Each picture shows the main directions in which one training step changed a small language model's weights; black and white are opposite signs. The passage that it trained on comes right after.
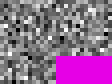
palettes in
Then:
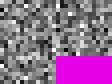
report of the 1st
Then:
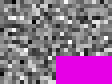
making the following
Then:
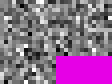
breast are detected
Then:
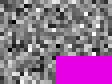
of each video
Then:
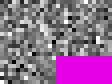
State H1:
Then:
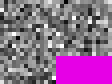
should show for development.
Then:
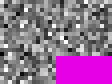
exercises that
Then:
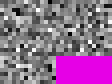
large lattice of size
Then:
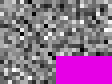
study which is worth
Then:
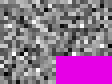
a nontrivial structure
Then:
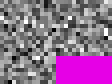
is that the product can
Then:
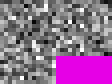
the nuclear structure function
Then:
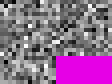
at collecting and
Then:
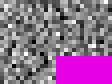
database assumes the
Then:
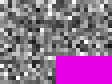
parent nodes of
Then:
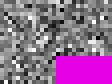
Acharyas have
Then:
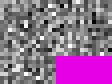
magnetic fields are
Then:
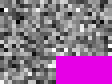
participants. The participant
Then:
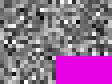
with febrile
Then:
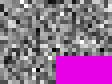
for the modelling of
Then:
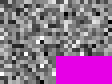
of the first kind.
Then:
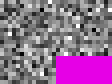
plant poisoning
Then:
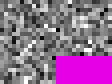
two simultaneously
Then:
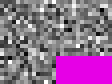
produce high-resolution
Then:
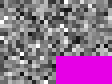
systems Deliverable
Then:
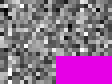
Mercato di
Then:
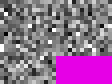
but does not evaluate the
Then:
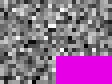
range of interest, from about
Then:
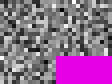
by percentage representation
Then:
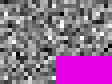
zero with a maximum
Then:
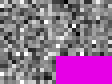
From the standpoint
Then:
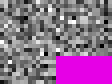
26th July
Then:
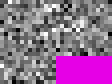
overlap formalism
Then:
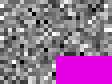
gap between the way
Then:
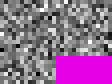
the measured lifetime this
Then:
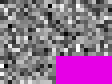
relative to each other.
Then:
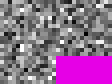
relevant for these
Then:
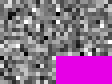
constants and mixing
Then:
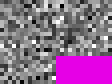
the table. The results
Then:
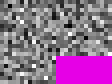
due to spiral
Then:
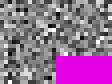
goal of achieving
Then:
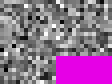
(CCA) is
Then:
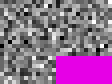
to the international
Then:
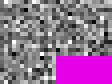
(the DPM)
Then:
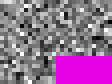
in the water.
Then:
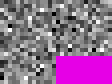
energy ($\sim$
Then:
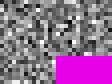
of attitude formation
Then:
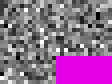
K, respectively. Clear
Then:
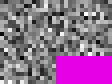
the hybrid nature
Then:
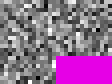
the lack of good
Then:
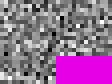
resources and their
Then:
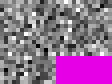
in conjunction with
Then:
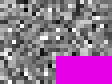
level European
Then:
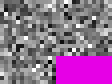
shows the role of a
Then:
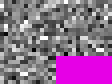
follows in describing the
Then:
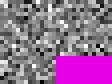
1 patient had tear
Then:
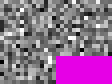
this study, it is
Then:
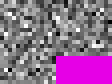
\cdots \rangle
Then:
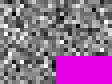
characterised by the
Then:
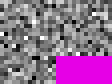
pressure is a weak
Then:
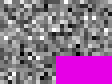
the English
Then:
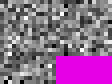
sampling period. The second
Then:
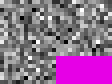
< z \leq
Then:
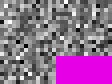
PMMA, which
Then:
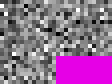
on ground measures.
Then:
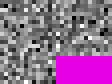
Violence is
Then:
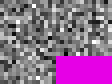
experimental modelling for
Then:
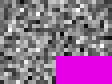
for vegetation
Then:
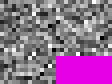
were received. The
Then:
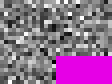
for job satisfaction
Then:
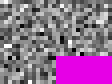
carried out in the
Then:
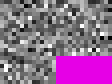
the error in the
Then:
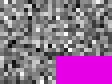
ample evidence to
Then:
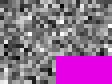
$u$ is given by
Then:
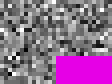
depth tends to
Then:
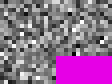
to access, supported
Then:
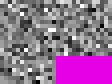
aspect ratio
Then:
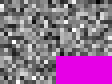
largest error
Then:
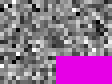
sensor nodes
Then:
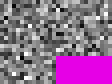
discoveries made in
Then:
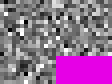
from 37nm to
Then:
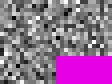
traits explain the
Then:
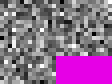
from the Food
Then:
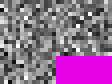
should be enough integration
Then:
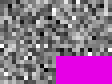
children; -
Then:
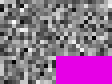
deformation region of
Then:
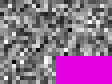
observation in the three
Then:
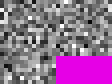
The main equation for computation
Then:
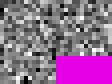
DPOA is an
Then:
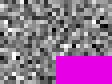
attempted in
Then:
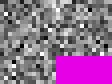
by each of the two
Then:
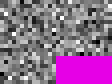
that v and $1+
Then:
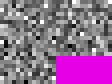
phase of restoration
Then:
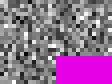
10 estimations and 10
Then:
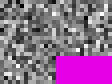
accelerator complex,
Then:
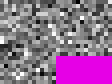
were retained and
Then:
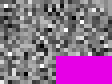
needs. France
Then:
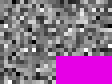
Central and
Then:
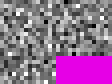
comparative entre le
